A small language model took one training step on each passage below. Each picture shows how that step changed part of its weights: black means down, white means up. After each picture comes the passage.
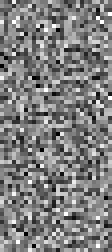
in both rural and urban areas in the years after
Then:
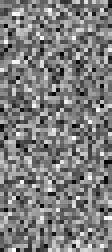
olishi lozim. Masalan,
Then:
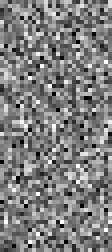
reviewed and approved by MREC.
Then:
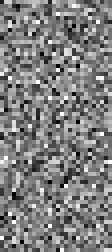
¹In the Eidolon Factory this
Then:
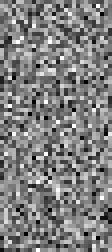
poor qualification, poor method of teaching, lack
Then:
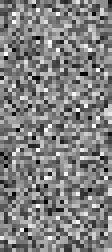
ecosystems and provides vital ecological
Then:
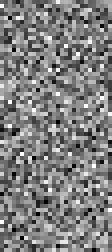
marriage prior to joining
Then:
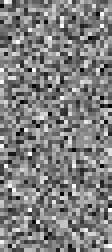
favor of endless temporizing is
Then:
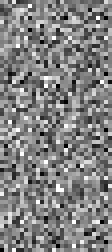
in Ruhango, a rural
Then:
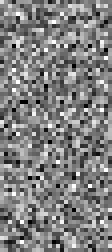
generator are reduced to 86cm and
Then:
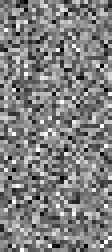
$n(f)$ be the number of distinct
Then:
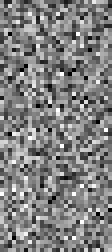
Findings Table 1 provides the model summary of the
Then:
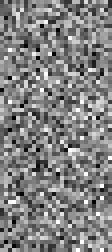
the process of revision can be inherently
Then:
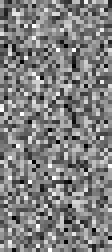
terms of improving drug bioavailability, reducing
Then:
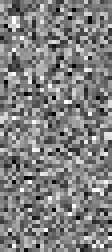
from the diseased yam tubers, of which
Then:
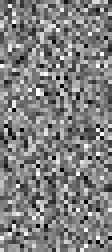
x)$, which is the same as for the
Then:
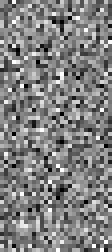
in using a smaller $H0$ were not
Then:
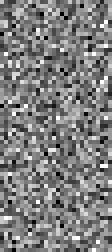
specific .csv files according to
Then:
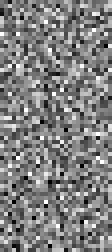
new high technologies using their cellphones and other
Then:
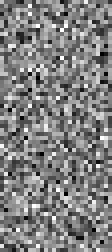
also to create employment after graduation.
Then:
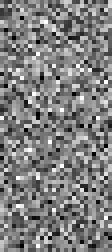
electronically steerable parasitic array
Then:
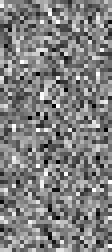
the occupants. Similarly, occupants
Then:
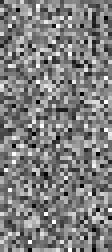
leading to an inclusive, egalitarian
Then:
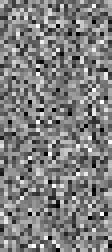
impact often included advocacy through diverse forms of
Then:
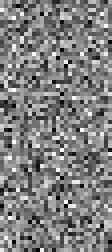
can give away the surplus power to the
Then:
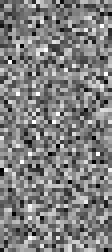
lighting conditions including shadow, backlight,
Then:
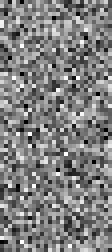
of As, Cd, Co, Cu,
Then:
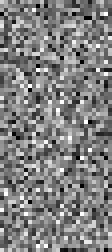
Neutrinos from BL Lacs:
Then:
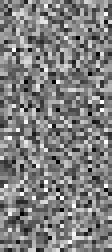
accessible Community Handbook 6
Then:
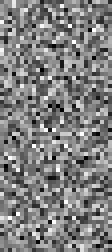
of (a) InceptionV2, (b)
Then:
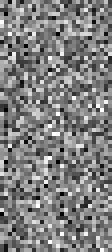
of factors, including public market data, NFT
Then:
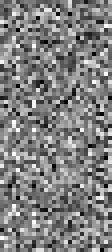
Khushal Khan Khattak
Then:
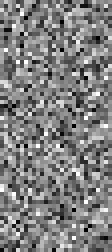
Location N _f N _c N
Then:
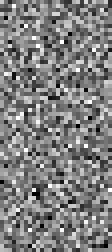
questionnaires were distributed via random layered sampling to
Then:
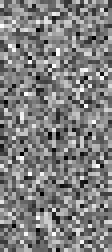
and convective heat transfer coefficient compared to the base
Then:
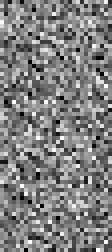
of cirrus is one pieced and
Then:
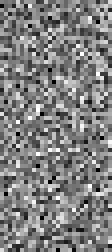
statin therapy the Lp(a)
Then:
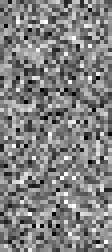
‘worst forms of child labour’ in third
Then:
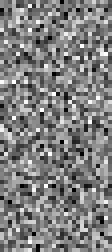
or more. "Virocid" agent
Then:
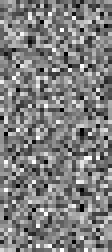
in absorbance (%RSD <
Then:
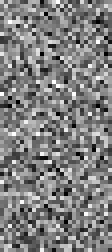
with our enhancement project. Enhancement
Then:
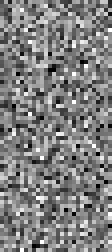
alluvial soil can alter the landscape
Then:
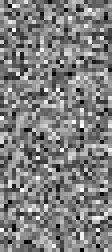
For every tested GHZ condition, both methods
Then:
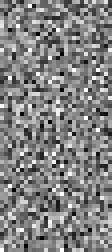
for 15 days, In certain cases in this group
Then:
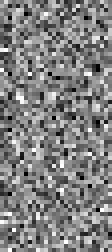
Molecular Link between Cancer and
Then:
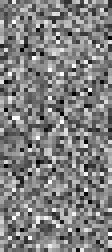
in the model are derived from the literature and case analysis
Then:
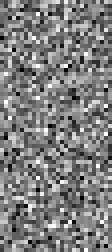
heads were irrigated using furrow or
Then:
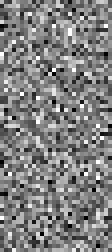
Flash method. The modelling was made using the
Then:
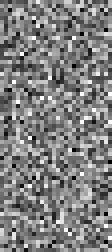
licensed physician, a nurse
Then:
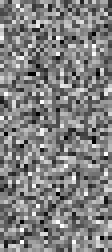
have lower impact resistance ($19,817 \text{
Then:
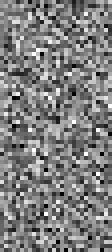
the absorbance of Gd-ARS
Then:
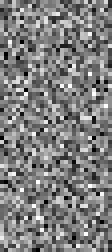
institutional support improves teacher attitudes by increasing their
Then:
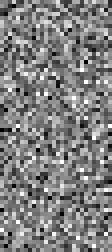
as compared with a system such as Talk-Box
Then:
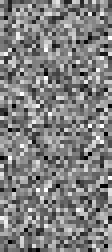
female genital organs for non-medical
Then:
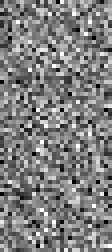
external laser and mode conversion optics,
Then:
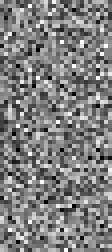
what extent the unfavourable consequence is
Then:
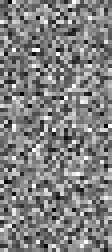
Public Health Faculty of Public Health,
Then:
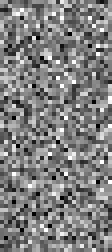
marked by a white vortex [4]
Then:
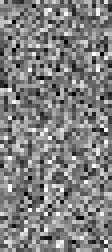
4-harness fabric composites is
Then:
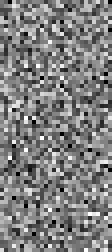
Said question was answered in this study. The
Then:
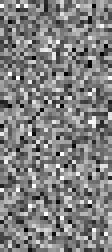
processing time. Normally in firewalls
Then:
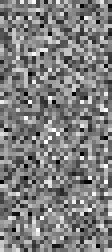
the Cairo and Alexandria
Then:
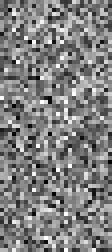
displacement of *Agni* from
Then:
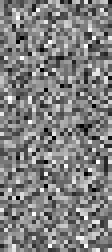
— *Die Amphibien
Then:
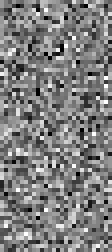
valid formula $y \cdot z \preceq
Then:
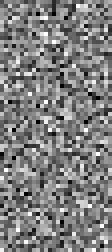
28 days Mpa Sample code Compressive
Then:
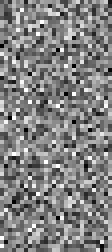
the Icheon Training Center for
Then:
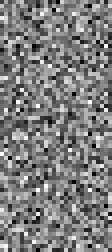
TCDD or α -endosulfan
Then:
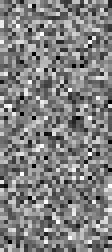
for crop production and can be enhanced by soil
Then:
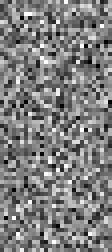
Approaches from other RRI territorial
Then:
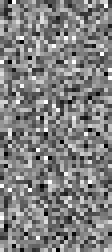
EJ, Garner PR. Changes
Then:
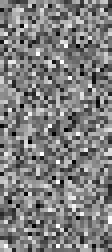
should: timely treatment of vascular diseases of
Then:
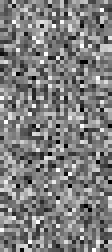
in aromatherapy [3-5]. This
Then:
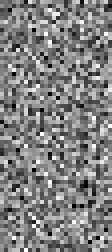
accelerate negative impact on quality of life
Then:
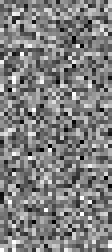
de las jerarquías y un
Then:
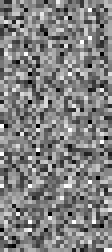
Ms Tharani. V of M. Sc II
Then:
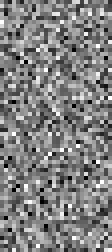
of water samples from 4 different locations S/N
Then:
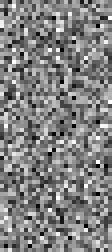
of XMA were found at R_f about
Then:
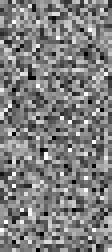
from three different attitudes towards risk.
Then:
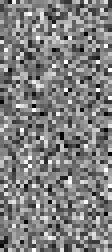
In recent years, a great emphasis has been placed
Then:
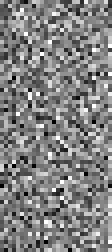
reasons are documented and available upon
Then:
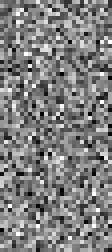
plasticizer, 2-nitrophenyl
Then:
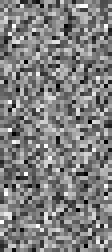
proposals for the EU-wide laws are
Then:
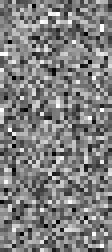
local approaches based on DCT and texture
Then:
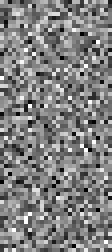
dynamics and diagnostics perspectives. Other
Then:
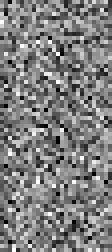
of Public Policies - INAPP
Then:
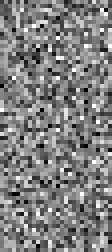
the efficiency of RIM2D under different resolutions
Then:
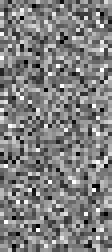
frequently encountered abnormalities in the
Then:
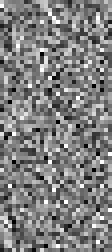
themselves. The results revealed that occupants of the
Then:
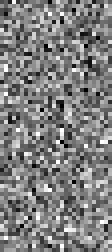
IRRI, 1988. where C_t
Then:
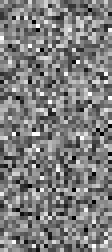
influence on the performance of Small and
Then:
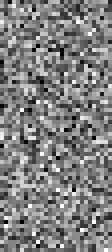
of people ages 15-24) 22 Poverty
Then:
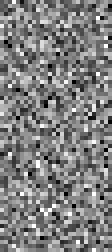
- Akinwale, Y. S., &
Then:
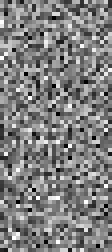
of causal connections over time with a large sample
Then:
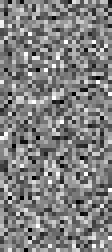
of monetary rewards in the work setting,
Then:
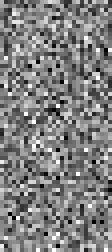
function; improved particle swarm algorithm; dynamic
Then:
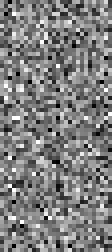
resolution. In addition, optical interference between DIC
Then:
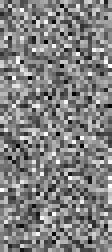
more financially accessible, it is necessary to have
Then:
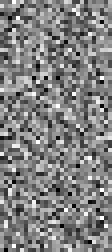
Electrocardiographic, Acute
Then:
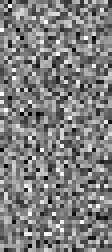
hospitality and education, so that such an important
